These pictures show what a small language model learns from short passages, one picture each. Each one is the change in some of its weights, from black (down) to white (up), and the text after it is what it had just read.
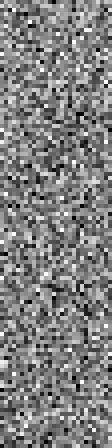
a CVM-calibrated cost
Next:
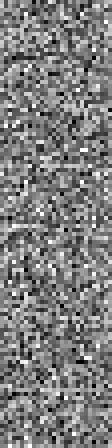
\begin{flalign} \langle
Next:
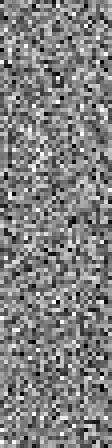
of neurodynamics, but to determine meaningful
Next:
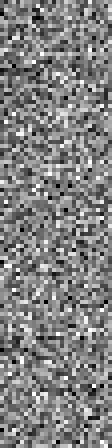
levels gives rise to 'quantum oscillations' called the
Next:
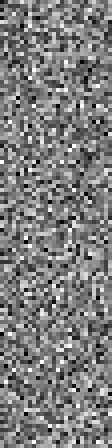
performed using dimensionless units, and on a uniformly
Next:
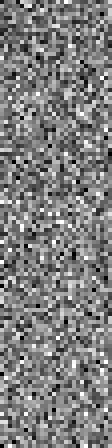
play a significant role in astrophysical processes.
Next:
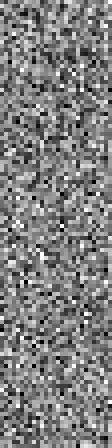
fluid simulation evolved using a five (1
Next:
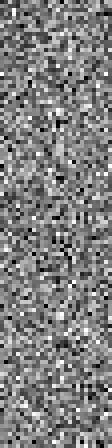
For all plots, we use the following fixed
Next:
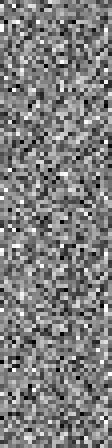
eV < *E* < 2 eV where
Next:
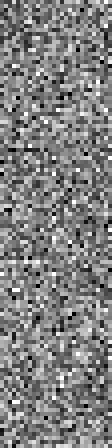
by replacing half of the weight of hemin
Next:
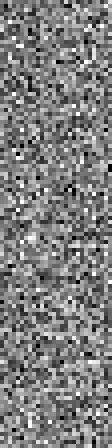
''bared`` quantities on the
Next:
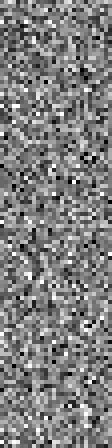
through the $\bm{k}$-dependent
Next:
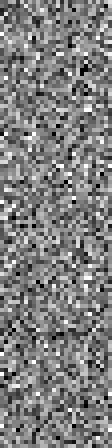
is structured into five key steps with actionable
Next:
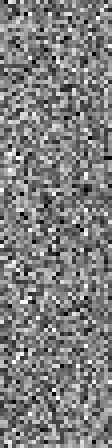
of tree obtained through PANGEA simulation }
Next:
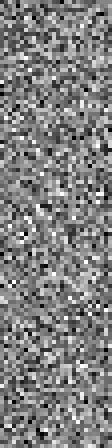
Fig 13.a) shows the difference between the
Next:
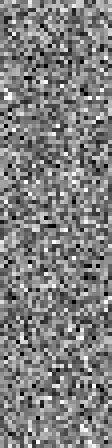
similar phase, which showed a peculiar
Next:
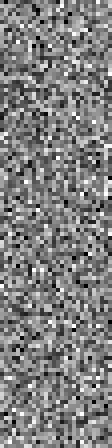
variations of the inflaton velocity. Eventually
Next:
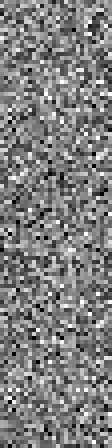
the approach has quickly gained
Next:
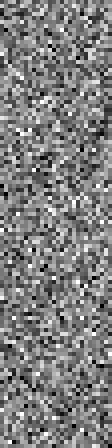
features of the non-Markovian
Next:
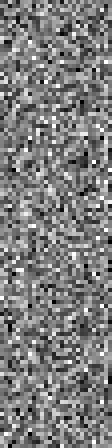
with growing message size and with a message size of
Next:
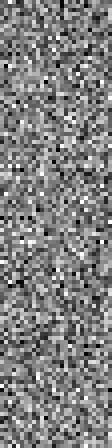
log $T$). Additionally, the temporal distributions also
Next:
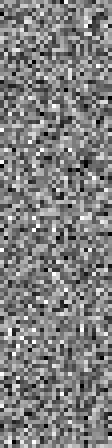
the distribution of probability. In other words, the
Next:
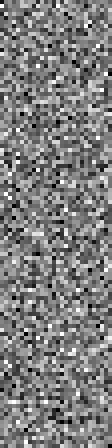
of the trigger efficiency is found to be less
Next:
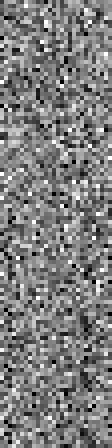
effect of the amount of past history (of user
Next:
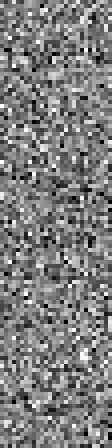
different frequencies, $\omega'\neq\omega$.
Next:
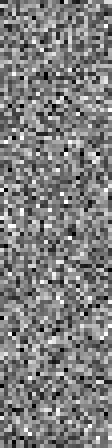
The vector $N^i$ is called the
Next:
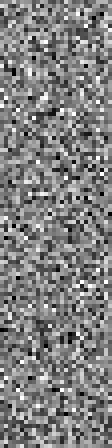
an open-source search library.
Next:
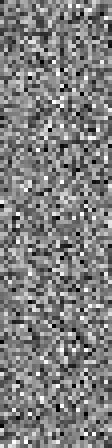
operating the lamp at high microwave power to
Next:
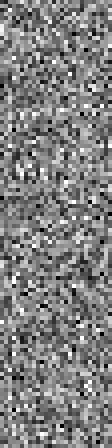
(pink dots) generates samples similar to
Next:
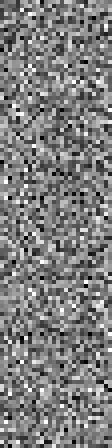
cytoskeleton. The most
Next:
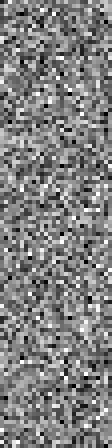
omitted in the expression for the Hubble parameter
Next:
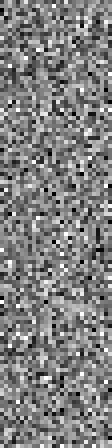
circuit and the Pinnacle RSA
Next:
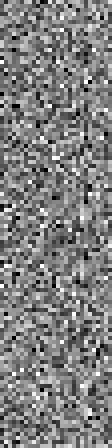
of the test matrices of the Suite
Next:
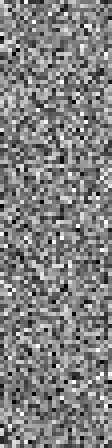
for both compounds were carried out by using
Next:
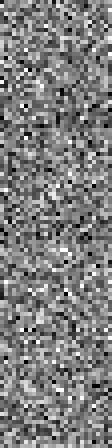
of $0.05$ percent, while the
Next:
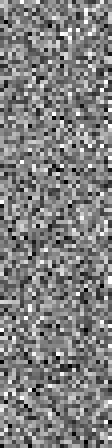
Inc. under cooperative agreement with the
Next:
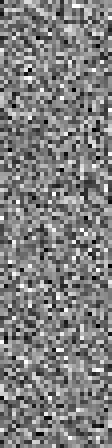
cycles starts much later, i.e. similarly
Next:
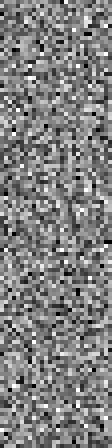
the compute cell to form a fused cell,
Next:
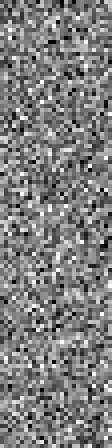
and \ref{thm:sc_gen},
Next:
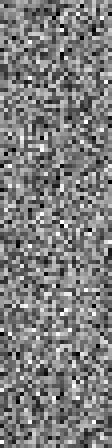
only in a Ptolemaic
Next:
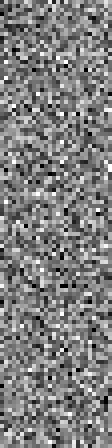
quarks. Starting from the early 2000th
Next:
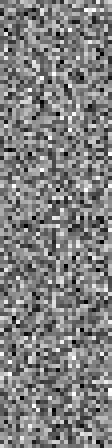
quantities, the potentials. Although this method eventually
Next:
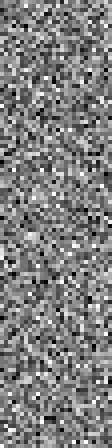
in the perturbative QCD prediction for the inclusive quantities
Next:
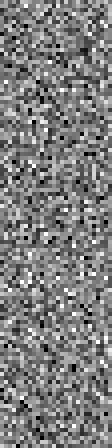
in that they have a steep decline.
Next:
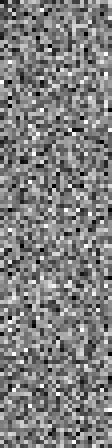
shows the differences between results obtained using the
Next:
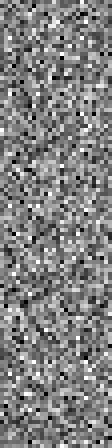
lazy (fun ctx node ->
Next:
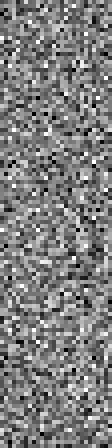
pair as a function of the Higgs boson mass as
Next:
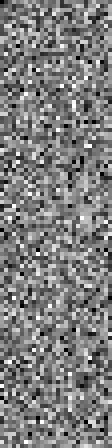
calculated in the case of mixtures. For the
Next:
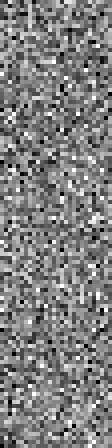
been chosen to be $5\,$GeV and
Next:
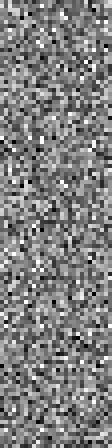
\end{equation} In this case, one
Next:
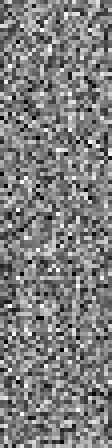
TCR by 7.83 points. These results
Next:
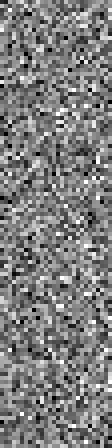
(red) color mark the bands of the
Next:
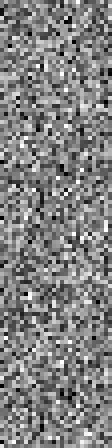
timed in-class test, or the production
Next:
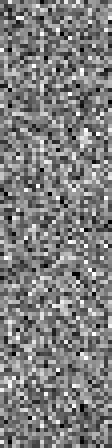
signal at FWHM around $\sim
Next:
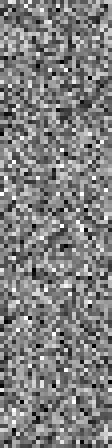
is through cross Andreev reflection. However,
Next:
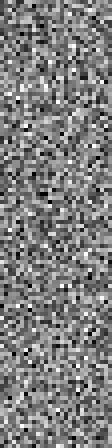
GW observations, offering a new window for
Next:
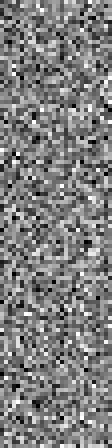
interlayer tunneling. If the interlayer
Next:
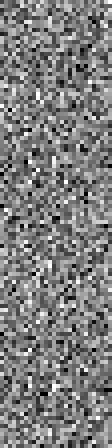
and using a negative of the mold,
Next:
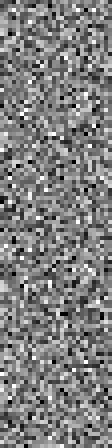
engineering effort has been done to apply
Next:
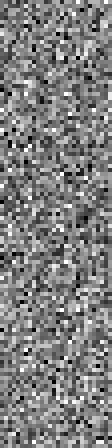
by inverting these occupations, \[
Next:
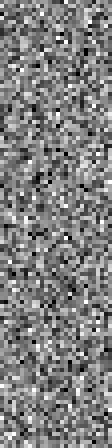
the initial velocity $V_0$ with the
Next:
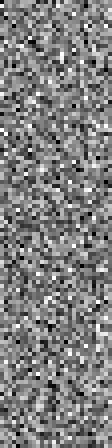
of entangled polarisation encoded photonic qubits
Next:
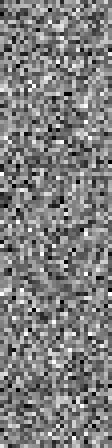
at any scale. } \eef we show
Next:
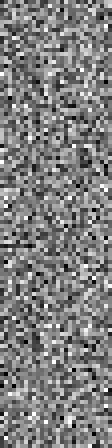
In order to shed light into this phenomenon,
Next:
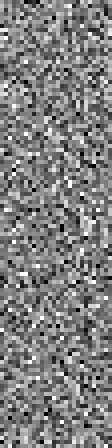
in which the Higgs boson could decay into
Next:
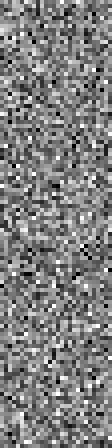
citation of research materials[22].
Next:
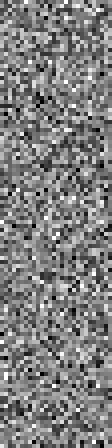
XEN, cannot handle adequately
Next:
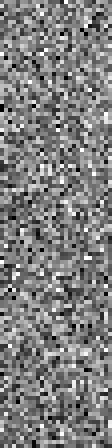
the sample was manually coded by a domain
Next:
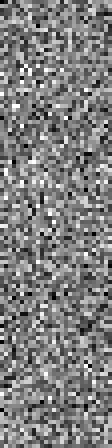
However, the behavior of the histogram in realistic
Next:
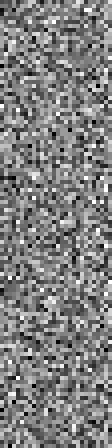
voids and sheets, but exhibit
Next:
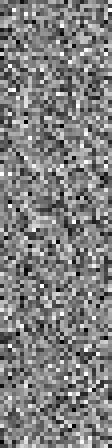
model took approximately two weeks.
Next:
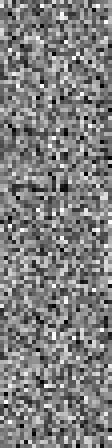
\bibitem{Martin2} J.
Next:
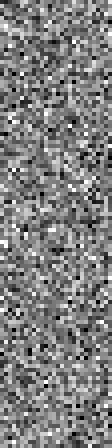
axis) and phase-space density $D$
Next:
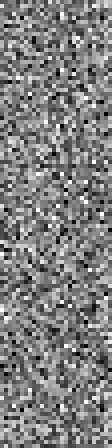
\eeq Here, a fermion bilinear involving
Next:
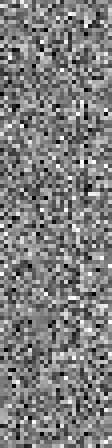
that the most efficient markets are indeed the most
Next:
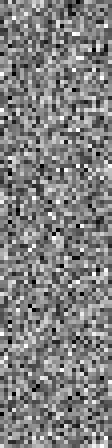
comme pr\'ec\'edemment.
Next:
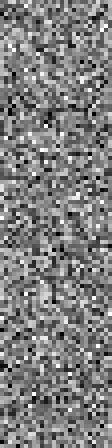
is much weaker or completely absent at the
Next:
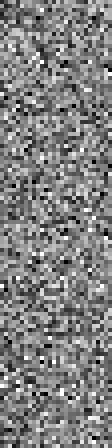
becomes unreliable since the expected
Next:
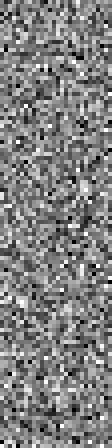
case $\nu=5/2$ we can
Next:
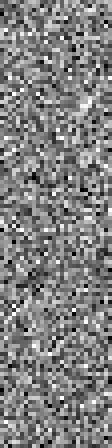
one. The loss term written in terms of scattering
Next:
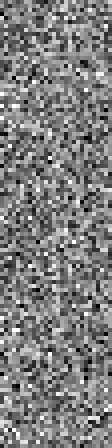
stage we compute the Tully hopping probabilities
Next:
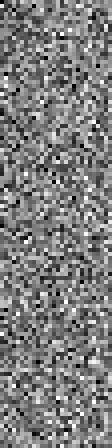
show, there is a further effect that
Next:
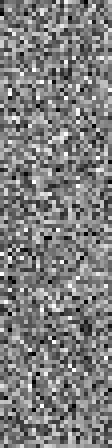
contributions at $U'\ne 0$ in
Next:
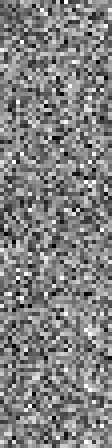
are eliminated but additional defect states due to
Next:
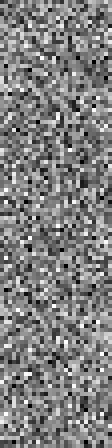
for non-interacting longitudinal classical fields,
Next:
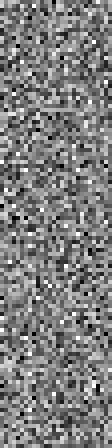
We initialize these moments to initialize
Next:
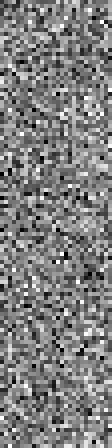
rest of the derivation will consist in
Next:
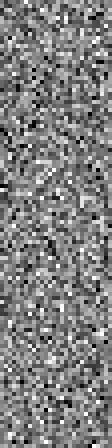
extended XYZ trajectory files and identifying clusters
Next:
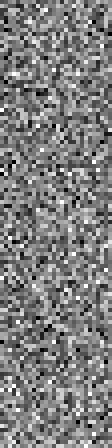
as a case study. ACH is New
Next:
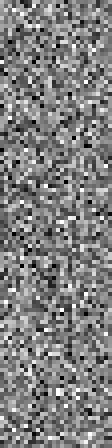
of papers have been discussed in the literature.
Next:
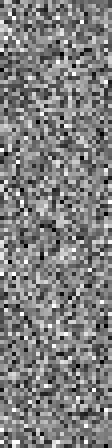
we possess little information on the cold gas
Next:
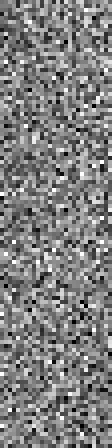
its lineshape we extract the phonon number
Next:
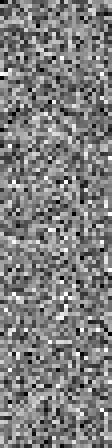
However, DYN4 and PCSF
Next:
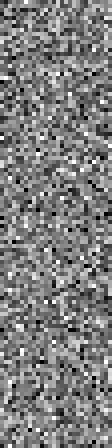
freezing of $m^{x}_{DE}$
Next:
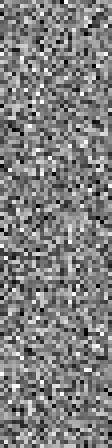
the He envelope mass. A fit to the models
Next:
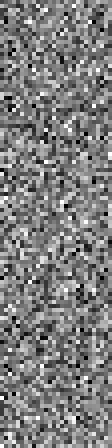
as a function of age. Our calculations show that
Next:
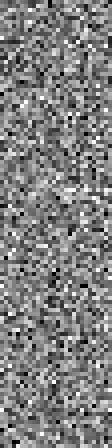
decoder layers to learn powerful representations of
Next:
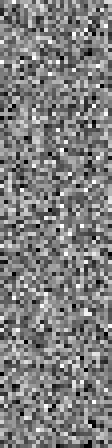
structure is expected to persist in the adsorbed
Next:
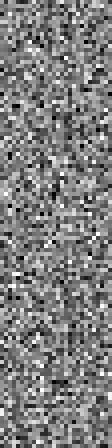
the complete Ursa Major cube.
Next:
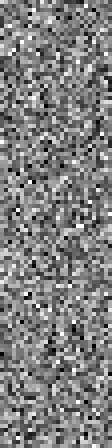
next PPS signal, which is locked to
